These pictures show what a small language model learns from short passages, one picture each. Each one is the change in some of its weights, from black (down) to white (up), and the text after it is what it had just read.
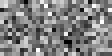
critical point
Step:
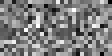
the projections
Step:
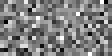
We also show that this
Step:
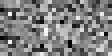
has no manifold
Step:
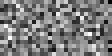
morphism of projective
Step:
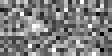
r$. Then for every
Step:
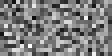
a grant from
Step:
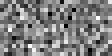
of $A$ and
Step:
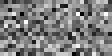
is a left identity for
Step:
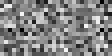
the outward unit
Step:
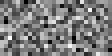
construction of stationary
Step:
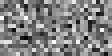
$H$ are
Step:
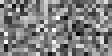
above integral, it is
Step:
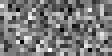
with a quantum
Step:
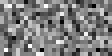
its interior and
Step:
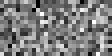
with coarse
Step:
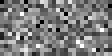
But, identities
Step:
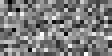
For the practical
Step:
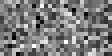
by a mixing
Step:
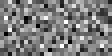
(for AO
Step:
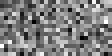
$f$ is an
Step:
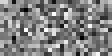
$\fd$ and
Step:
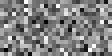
Given the
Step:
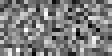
objects in
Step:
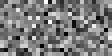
We observe that the
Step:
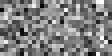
the case of pairwise
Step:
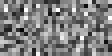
amount of
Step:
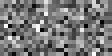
Definition 13.}
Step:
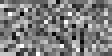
is due to
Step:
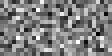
optimal convergence
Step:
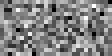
neighbors in
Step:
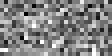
enough. To
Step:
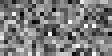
is an essential
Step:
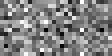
all genera. In
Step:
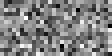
be satisfied, we
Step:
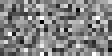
rule, and
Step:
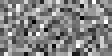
element $f \in
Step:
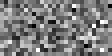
current time is
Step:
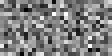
$d$ over
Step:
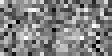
tensor constructed
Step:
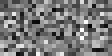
is an embedding
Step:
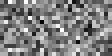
in symbolic and
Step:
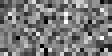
{\mathbb U}
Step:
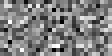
we have $$ \forall
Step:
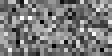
and any positive integer
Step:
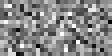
is very small.
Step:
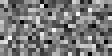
operations of
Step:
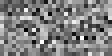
estimated as:
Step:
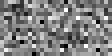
term in the first and
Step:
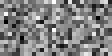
fact, we have
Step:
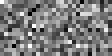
us holomorphic
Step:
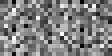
\rho \left(
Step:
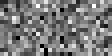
{\rm where}
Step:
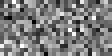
generalizes the
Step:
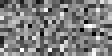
that they could be
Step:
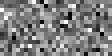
and AMPL
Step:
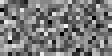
arbitrary solution of
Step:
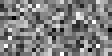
point on a surface
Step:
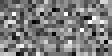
is an extreme
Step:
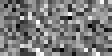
begin by fixing
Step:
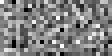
$M$ with smooth
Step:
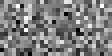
the Golden
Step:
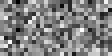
(see the formula
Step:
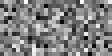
we use induction on
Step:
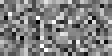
type $(\omega,
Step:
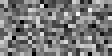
operations in
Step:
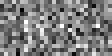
be seen, for
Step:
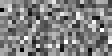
points of $L$
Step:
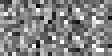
No data was used
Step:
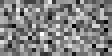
interval} of
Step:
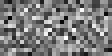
will not have any problem
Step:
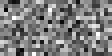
then the maximum
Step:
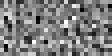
these specific cases is
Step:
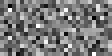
eigenvalues of
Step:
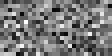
is a topological
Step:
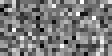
how topological
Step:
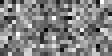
pass from a
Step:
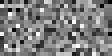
is countably
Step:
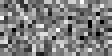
$U$ and the
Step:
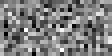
by introducing
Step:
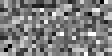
may be lower than
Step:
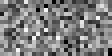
cycles in a
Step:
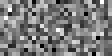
HBVM method
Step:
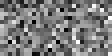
an upper bound on
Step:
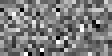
Proof.} For
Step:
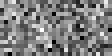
the full data such
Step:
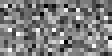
Thus it is natural
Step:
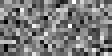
In this paper we prove
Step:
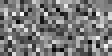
following. \\ What
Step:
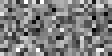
sense of
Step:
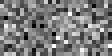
is necesary
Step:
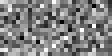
space. One of
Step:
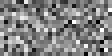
shows that $xy
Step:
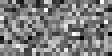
so that the result is
